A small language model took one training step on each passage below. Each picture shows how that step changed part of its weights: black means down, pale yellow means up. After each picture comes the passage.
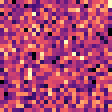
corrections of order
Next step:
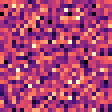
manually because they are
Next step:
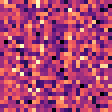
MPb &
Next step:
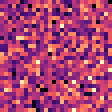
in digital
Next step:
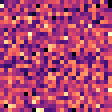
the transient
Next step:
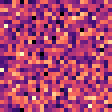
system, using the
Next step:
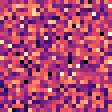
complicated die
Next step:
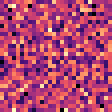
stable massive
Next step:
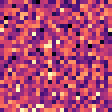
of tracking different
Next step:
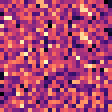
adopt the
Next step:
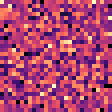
discover and detect
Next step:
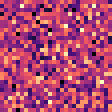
rule for partial
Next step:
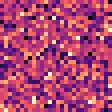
and help the
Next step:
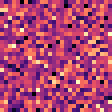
specified as well,
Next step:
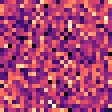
in the chiral
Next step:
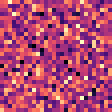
RF baseline
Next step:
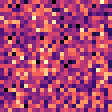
constitutes the
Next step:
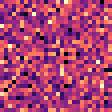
et al. First
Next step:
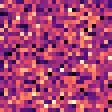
Elimination of
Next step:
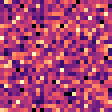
A mesh
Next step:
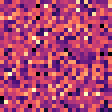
requiring an
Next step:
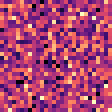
technology controls
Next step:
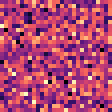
order in which regional
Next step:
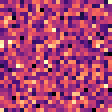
considered only 3 this
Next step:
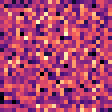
at least one solution
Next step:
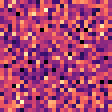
principle the
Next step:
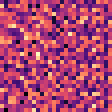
content addresses
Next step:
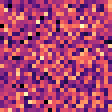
as photometric
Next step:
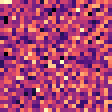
measurements, a power
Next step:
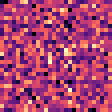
particular technique.
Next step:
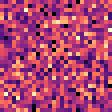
us express the
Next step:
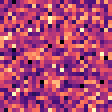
of AI and
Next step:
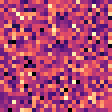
Fake News
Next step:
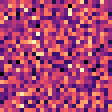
generating new contents
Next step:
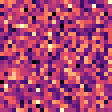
of real dimension
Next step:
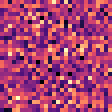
the approximate location
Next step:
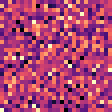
a) and b)
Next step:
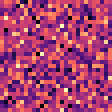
qubit basis by
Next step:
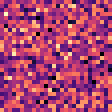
refers to Tamil
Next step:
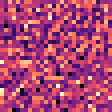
the interaction between spin
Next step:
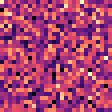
the two RC
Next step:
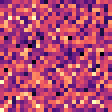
significance. This
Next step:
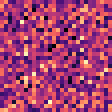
and removing
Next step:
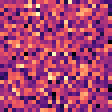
incorporation of
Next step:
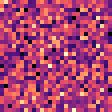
performed using the
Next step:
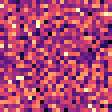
selected from a
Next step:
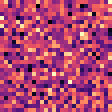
attempts to
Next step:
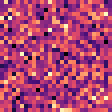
and the internet
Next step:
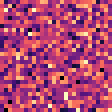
flour, and
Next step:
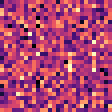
intra oral feature
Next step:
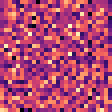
take M =
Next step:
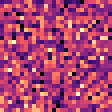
NP contributions.
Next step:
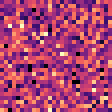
be linked to
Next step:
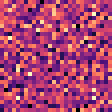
is clearly defined
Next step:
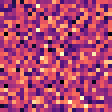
a problem is not
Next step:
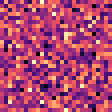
lies within one of
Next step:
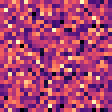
process of BDs
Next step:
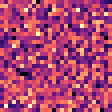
density waves with
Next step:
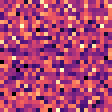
A similar behavior is
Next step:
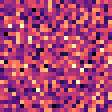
be needed for a
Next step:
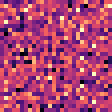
CR comment
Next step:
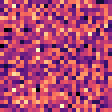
discerning the
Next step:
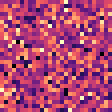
I is continuous,
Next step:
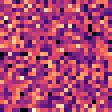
potential we take
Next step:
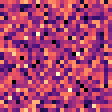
see the difference between
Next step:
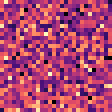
value of exported
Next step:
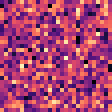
to quantum gravity
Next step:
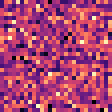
a decrease in
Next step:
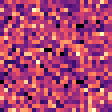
to have fun.
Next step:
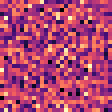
the slow phase,
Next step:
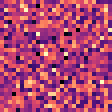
Given a
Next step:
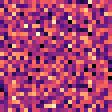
Level 1
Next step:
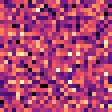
may have cross terms
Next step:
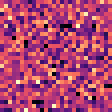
line expression,
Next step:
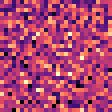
the electric field
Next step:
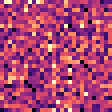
of T wave
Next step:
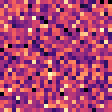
of nickel
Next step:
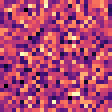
generally had the
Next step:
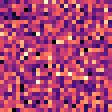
who apart
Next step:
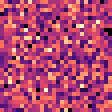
farmers in the
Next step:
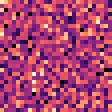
known, with
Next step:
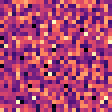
that involved
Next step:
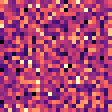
been exhausted
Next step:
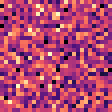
single atom is given
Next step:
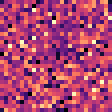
become almost
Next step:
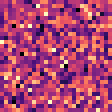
D-proline and
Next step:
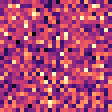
of $24 \times
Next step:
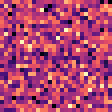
in Kormendy
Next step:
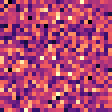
the following sequence
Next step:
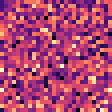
collected on large
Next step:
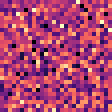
maps the
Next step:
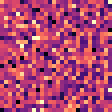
Shapely or
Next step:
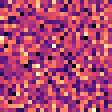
host cellular
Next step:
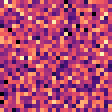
invariants, significant
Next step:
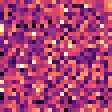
from a completion.
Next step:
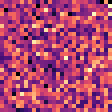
When two scalar
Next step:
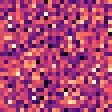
subject and a
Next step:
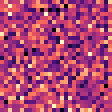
$K$ is a
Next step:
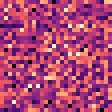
Experiments and
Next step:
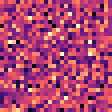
surgery, and
